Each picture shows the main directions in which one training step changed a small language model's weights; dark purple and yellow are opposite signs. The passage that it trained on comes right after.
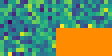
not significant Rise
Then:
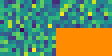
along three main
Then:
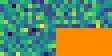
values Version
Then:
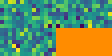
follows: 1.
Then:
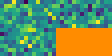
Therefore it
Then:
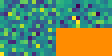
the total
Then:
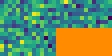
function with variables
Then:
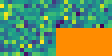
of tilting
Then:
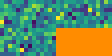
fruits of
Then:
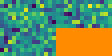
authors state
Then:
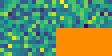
the project is
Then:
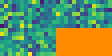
in Sensation
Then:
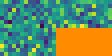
dimensions per
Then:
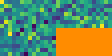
present a
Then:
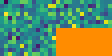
painful while
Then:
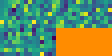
an extra second
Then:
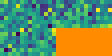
over selected
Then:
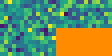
the applicability of
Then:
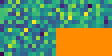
position of a
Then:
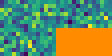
characterized by
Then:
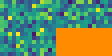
the starch
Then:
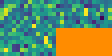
to prove the following
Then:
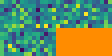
on exactly
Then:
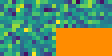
nB T T
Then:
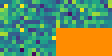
por lo
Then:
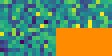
\cup Q$
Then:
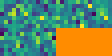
can last
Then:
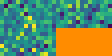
Delphi method
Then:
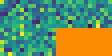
in specific
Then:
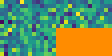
we report
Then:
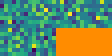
products and
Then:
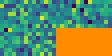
changes can be
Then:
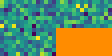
also gives an
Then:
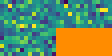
bar}$ and
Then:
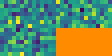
in Depok
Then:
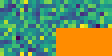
belongs to
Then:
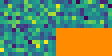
j \in
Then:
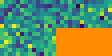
given by formulas
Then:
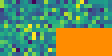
analysis, 20
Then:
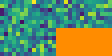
that can hear
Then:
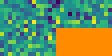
creating a
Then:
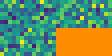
the theme of
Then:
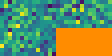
provided that
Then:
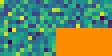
recall the
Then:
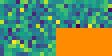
functions on the line
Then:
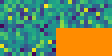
of the other
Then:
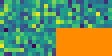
true for
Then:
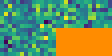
$A$ and
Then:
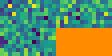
machine -
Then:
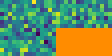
tubular organ
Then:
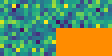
existe en
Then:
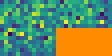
function $A$
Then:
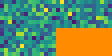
products. 6
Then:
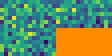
yields the
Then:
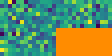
\cap U =
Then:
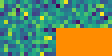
can move
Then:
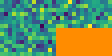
the processes are
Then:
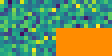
a difference with
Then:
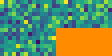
pie graph
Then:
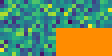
generated by
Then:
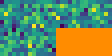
by using the
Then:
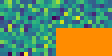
reads as
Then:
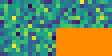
identify the
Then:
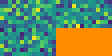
found in the
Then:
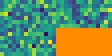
the use of the
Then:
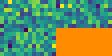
choice of a
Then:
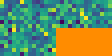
we take the
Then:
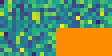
and for all
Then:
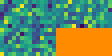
equal to a
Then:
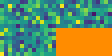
their lack
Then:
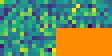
point to the
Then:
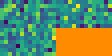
be equal
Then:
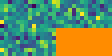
can easily
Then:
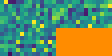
easy to
